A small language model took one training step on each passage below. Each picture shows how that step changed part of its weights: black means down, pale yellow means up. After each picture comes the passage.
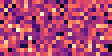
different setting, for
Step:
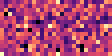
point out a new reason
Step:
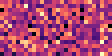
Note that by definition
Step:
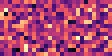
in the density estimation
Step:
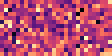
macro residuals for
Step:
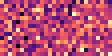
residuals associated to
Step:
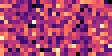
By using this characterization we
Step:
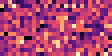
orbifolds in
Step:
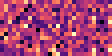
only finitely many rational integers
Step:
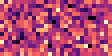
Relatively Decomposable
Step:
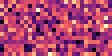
each of the three
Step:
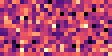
2 $ matrices. These
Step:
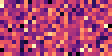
not be determined explicitly because
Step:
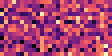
the completion of
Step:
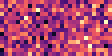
each iteration, approaching
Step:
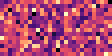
pairings of these basis
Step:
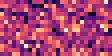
The proof of this and
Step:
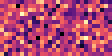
Solid Model
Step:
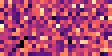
working software.
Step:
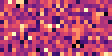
Theorem (Theorem 5 of
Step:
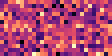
of SI and the
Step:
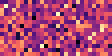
\cL{between the
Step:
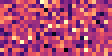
is, for instance,
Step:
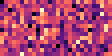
$G$ is a
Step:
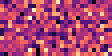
involve a system of
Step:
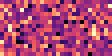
due to Glass
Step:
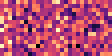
form to use as a
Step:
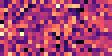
well known that the
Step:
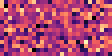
cases have the same
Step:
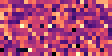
defects in single
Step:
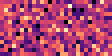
norm (for the Frobenius
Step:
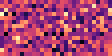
in this study, the
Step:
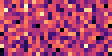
exponential shadowing
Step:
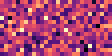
a 1-parameter system
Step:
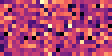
is not fixed by
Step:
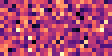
symbol is formed using
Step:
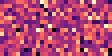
is to extend this result
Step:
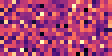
the last vertex to
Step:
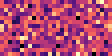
intensively studied type is
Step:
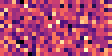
important indicators for
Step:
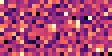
a Mersenne
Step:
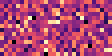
network. This image is
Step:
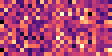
some uniform decay rate for
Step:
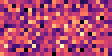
\snl Proof:
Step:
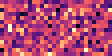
First of all, for
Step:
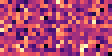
\xi \dif u
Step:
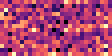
in the remainder of the
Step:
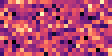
of symplectic manifolds.
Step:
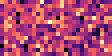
n2}$. Since
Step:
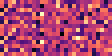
the case when the boundary
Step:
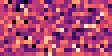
\le \infty.
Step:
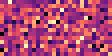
efficient non-gradient
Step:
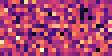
factor.\\ {\bf
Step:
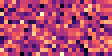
the same configurations and we
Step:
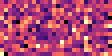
frequency domain for the equivalent
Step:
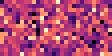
$\tau$ with
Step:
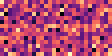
a different selection of
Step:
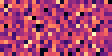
semisimple Artinian rings
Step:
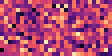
or $(\gamma)$. As
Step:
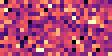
cohomogeneity one
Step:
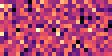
but we leave this to
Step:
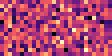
that, for all
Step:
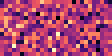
and Banach spaces.\par
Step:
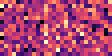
conjecture that this is true
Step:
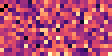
there is an algebraic way
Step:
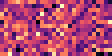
of probability amplitudes corresponding
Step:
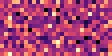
have proposed a pure
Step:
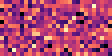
provide little information about
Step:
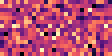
cet article,
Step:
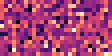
locally finite subset of
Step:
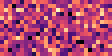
assumptions. By the arguments
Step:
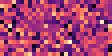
obtain $$ \aligned
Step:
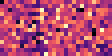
$\nu$ be the
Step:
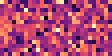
\cos u\sin
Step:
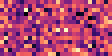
Any domain containing
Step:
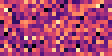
over the periodic orbit,
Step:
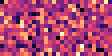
$\one$. Hence all
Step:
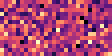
the existence of a left
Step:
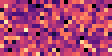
The weak solution in
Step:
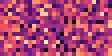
we have the typical sequence
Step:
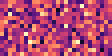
we don't know whether
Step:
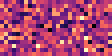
understand local inequalities for general
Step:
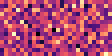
congruent to a solution
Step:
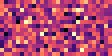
subject intensively, in
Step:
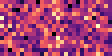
\] where $\nabla
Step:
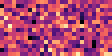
{\mathcal W})$ and
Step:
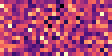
Indeed, the following maps
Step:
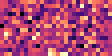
deviates from those introduced
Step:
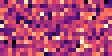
natural upper bound.
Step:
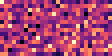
use SBM-type
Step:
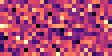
knots and their
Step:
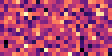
we must have convergence to
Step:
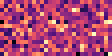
large. We start with
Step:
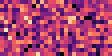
& \text{{\footnotesize
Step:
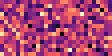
We can take any two
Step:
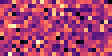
were calculated using the
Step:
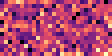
of commutative squares (not
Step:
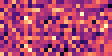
example, the radial
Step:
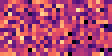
we obtain was conjectured
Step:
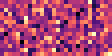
locus then a very large
